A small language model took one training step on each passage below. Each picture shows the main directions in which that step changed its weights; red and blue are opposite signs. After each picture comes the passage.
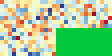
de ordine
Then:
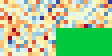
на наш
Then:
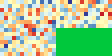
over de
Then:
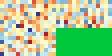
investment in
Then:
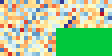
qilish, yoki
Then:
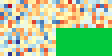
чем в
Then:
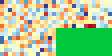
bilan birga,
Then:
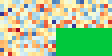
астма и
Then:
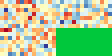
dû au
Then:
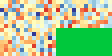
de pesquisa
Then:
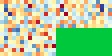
significativa al
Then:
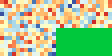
des individus
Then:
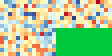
cena sem
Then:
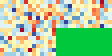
– Data
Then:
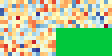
O processo
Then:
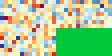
bir qatorda
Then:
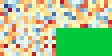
datos y
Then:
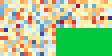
the export
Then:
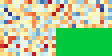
migrante y
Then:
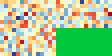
retenção de
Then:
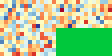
é um processo
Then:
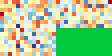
для його
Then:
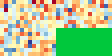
en formato
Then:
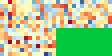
modo significativo
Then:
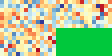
informasi yang
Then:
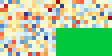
implicación y
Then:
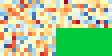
In State
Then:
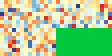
em busca
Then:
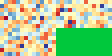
por lo que,
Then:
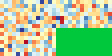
het nut
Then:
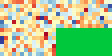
su obra
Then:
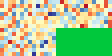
dat uit
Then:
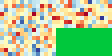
num processo
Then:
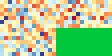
hay que
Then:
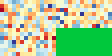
usaha di
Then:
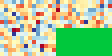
va oson
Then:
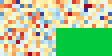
de proporciones
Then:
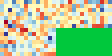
be considered
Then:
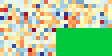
and Beau
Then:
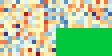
não é o
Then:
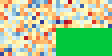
у неолиту
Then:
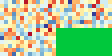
de location
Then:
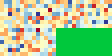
affect the
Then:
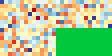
va bemor
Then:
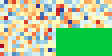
con el fin de
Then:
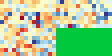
De acordo
